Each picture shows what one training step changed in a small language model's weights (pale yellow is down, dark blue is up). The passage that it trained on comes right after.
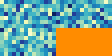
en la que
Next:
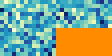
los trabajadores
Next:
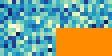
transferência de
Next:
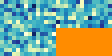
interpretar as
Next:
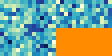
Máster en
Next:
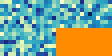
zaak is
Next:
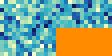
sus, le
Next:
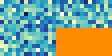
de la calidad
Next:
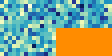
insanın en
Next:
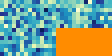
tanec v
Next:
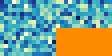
en dicha
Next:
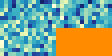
aumenten los
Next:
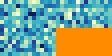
и весь
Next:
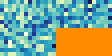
care, prin
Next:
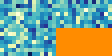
келган ва
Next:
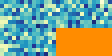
de saint
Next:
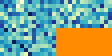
numeración de
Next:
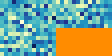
maka dapat
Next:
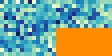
mediante una
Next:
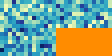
que la presente
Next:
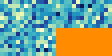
lebih aman
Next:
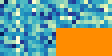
из A на
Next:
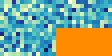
que nos contase
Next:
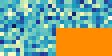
topish va
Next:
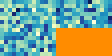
State Medical
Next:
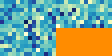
structure du
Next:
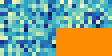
asoslari* //
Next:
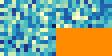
results show
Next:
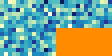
and cationic
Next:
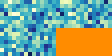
этилган ва
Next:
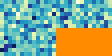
mais frequente
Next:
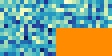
realizada por
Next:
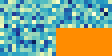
o aspecto
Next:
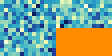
meet the
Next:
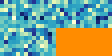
a Forbes
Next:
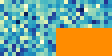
em fundamentos
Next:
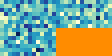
de valores
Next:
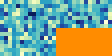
идет от
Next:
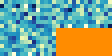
as inovações
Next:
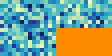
odată cu
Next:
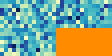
è la base
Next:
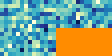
talab etadi.
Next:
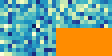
que defendia
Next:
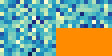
de manera
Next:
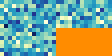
seek to
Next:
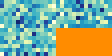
e apoio
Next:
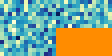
and advance
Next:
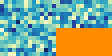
reste des
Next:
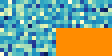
increase the
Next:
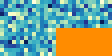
у межах
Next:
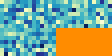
betekent dat
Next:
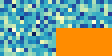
de la información y
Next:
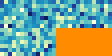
de semana.
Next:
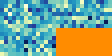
anume: -
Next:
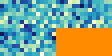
Figura 19.
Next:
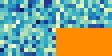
a educação
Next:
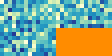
a lógica
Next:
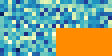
accesul la
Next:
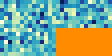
bajo los
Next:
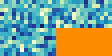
problems of its
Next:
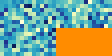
tan amplia
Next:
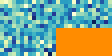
dari observasi dan
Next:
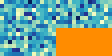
де інформація
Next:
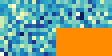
where in
